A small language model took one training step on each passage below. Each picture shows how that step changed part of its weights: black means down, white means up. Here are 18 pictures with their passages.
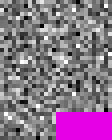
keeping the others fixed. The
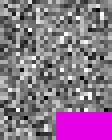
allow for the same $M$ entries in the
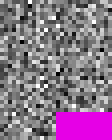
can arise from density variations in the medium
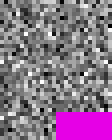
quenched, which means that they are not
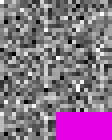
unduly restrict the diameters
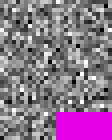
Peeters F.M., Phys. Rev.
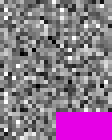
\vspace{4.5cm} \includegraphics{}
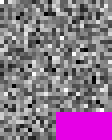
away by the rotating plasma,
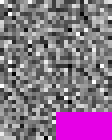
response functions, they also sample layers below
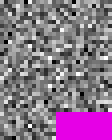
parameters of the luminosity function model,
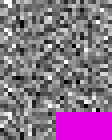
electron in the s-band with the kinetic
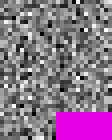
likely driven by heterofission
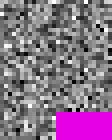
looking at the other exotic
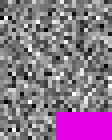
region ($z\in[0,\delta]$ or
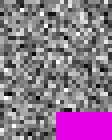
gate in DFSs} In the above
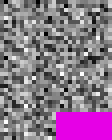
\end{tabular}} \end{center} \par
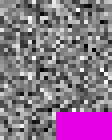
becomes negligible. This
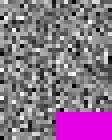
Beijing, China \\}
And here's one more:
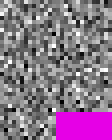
vector (0/1) with the length of
